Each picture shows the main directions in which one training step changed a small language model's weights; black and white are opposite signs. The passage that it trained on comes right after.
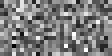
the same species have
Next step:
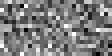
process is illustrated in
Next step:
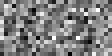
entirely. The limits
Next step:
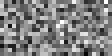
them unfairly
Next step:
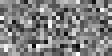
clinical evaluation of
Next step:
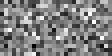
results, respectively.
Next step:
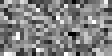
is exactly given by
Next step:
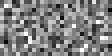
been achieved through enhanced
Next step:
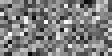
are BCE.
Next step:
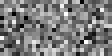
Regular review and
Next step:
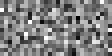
which covers the most
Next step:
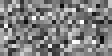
some problems. And
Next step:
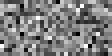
the oscillator strength is
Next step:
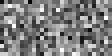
framework of this work,
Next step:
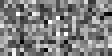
that showed that both
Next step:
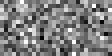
The characteristics defining a
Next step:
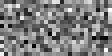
cause of flow
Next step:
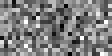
And then there
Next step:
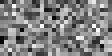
lossy compression
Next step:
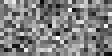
slower running
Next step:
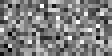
binding energy of
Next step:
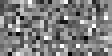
in the banking
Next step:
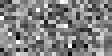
testable by future
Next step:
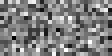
lobes of the
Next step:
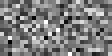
head to offer
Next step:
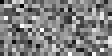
DFD to detail
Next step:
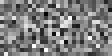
en cinco
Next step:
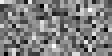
cases, 73 patients
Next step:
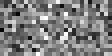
family thus become essential
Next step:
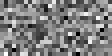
behavior could be significant.
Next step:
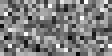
30% variation in results
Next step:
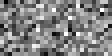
different approaches have been proposed
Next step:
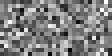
track and be
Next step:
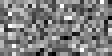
appears essential to study
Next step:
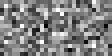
from unity. These
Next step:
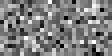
and the critical values of
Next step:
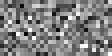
the schedule of
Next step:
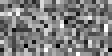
milestones in
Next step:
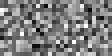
vector maps from the
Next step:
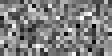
services; maintain
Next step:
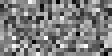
of this study are available
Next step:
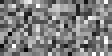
the latter was still in
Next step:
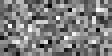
local topology of the
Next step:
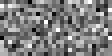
inclusion of codes
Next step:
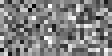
inputs and the
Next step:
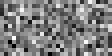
the any dispute
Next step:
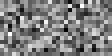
the necessity to determine
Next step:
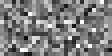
$T \approx$
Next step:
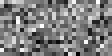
and crystallographic
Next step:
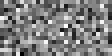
primarily to reduce weight
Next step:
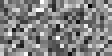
House. -
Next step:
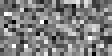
in Fig.~4 the
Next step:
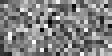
ruminants including
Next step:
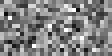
the AgentHarm
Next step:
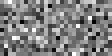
range of temperatures,
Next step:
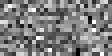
function, we multiply
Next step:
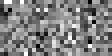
large standard deviation,
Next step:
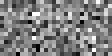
great consistency,
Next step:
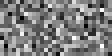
Belzil and
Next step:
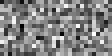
factor of two over this
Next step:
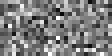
the relationship between finger
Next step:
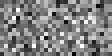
Euler constant,
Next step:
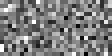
according to Eq.
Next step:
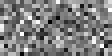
Haba for interesting
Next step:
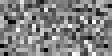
In other words,
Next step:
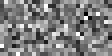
interaction with the gas is
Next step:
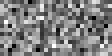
of these statements are
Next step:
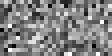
common phase spaces.
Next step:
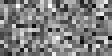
accuracy of $\pm
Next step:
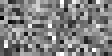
la pulpa de
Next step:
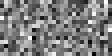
successful and enduring
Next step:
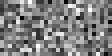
in the main text or
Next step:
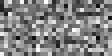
several standardized data
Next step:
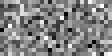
the energy required for the
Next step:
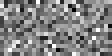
not simply present
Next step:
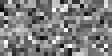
obtained from all participants.
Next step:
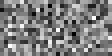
number of reflex
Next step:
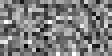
skin lesions,
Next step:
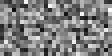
band gap in the emission
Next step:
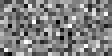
function would be especially relevant
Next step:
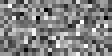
: Formal analysis I
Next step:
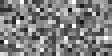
when higher-order modes
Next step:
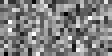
the EEs.
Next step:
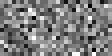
chains, resulting in
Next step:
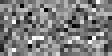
CSS code. In
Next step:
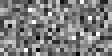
law, and offers
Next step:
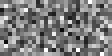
or whether there are
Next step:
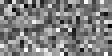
which is calculated based on
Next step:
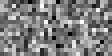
of meson fields
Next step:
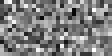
give a few results obtained
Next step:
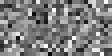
(solid line)
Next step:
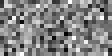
VI and PP
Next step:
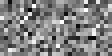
norm or standard.
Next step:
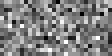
material information of the
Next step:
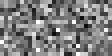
role in therapy
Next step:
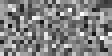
the regions where the
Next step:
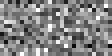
sample is sufficient to
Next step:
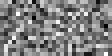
project (Paris
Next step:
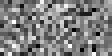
the experiments. For
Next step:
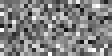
research interest is game
